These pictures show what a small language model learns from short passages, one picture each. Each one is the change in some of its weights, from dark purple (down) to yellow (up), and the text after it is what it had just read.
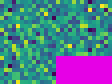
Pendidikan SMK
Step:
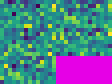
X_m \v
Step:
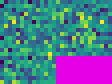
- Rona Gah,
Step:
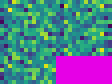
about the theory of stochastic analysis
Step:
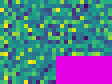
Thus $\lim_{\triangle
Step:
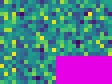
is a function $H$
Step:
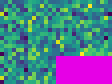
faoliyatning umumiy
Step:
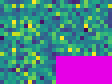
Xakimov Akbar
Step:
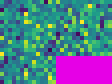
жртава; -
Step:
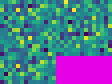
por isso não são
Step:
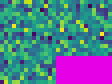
и поддержания
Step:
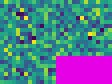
of $H$. If
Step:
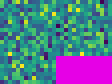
basic instanton and
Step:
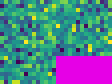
close to those computed by
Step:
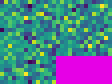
be $1$. Hence its
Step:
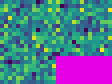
the fiberwise tangent bundle
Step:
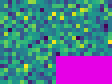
que almeja uma
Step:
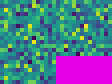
$f$ induces a
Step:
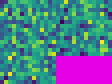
на тъгата“
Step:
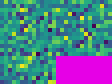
perturbation $\varphi$, defined
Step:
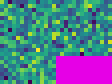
\lo V)$ to determine
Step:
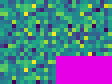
\le j \le
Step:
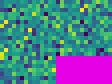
stable (separable)
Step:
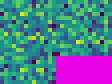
aceptado internacionalmente
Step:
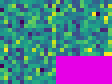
kompleks dan hanya
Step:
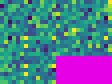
et d'autres
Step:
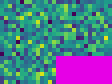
do que depender de um
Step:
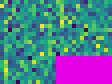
empleó el concepto de
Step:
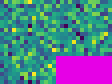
less than one. Then the
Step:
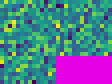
is possible to normalize
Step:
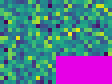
this end, we choose a
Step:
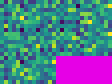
a ecosistemas
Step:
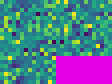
y establecer el grado
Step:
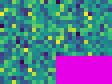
и членов их
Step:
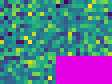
можуть бути
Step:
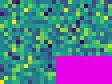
Lyapunov numbers
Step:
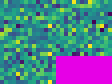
decreasing queue length.
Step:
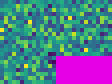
underlying topology,
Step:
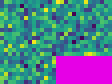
field $K$. In that
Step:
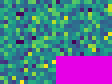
in $R$. Fix
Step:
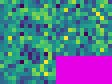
Any compactly supported
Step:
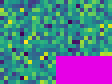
below). By Lemma 1 the
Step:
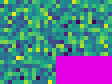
section is contained in the following
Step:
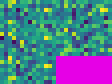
\begin{abstract} We
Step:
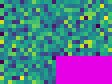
in view of this and
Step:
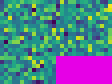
not close to $-\lambda$.
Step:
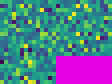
ordering is separate for
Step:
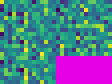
yeni statüko olan
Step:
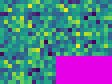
aos providos de
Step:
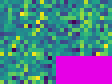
length of service, and
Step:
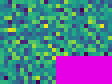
edge reversals do not
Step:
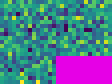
método de Aula
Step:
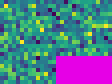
hisobot choragi
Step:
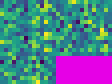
show that the two are in
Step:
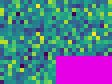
maior a quantidade de
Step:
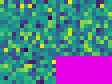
económicas, factores
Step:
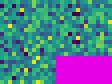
in $I$ and
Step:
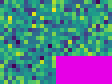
C_1$. Therefore,
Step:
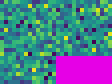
tentatives, created
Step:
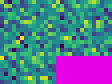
esencial como agua y
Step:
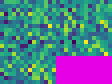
all administrative levels in
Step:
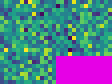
Desargue} since it
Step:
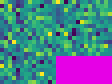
supported in part by National
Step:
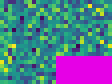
MSE truth
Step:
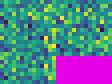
equal to some fixed constant
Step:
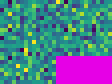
issled. un-t
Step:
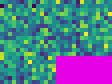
press clipping
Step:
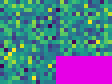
cada programa debe
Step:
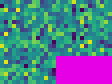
literature: we show that
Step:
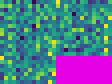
é membro do grupo
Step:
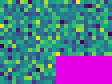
de son raisonnement
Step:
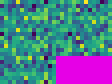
if $z \in J
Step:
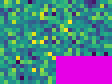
codimension zero situation.
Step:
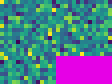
by Garrett
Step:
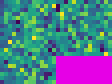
esta práctica; por otra se
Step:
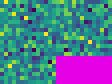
body surface $\Gamma$
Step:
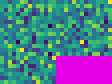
à droite des
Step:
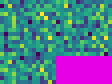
For direct access to a
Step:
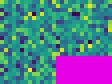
справи має
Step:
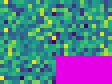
neural network with 4
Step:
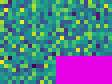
and into its neighbour
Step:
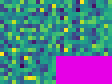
dan peduli dengan
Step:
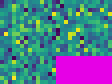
Karpuxin –
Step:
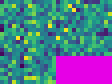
dan produktivitas,
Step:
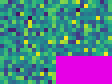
professor Kostroma
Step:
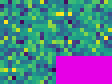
выше уровня
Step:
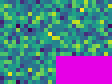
é a que apresenta
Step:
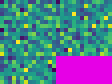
paidagogike <
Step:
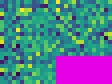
we need to remind
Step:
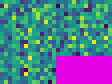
On the other hand,
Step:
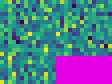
following seminal work by
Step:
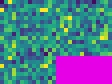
MINRES is a
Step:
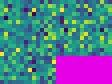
smoothings which impose a
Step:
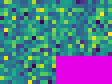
the map is close to an
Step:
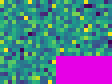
perangkatnya yang
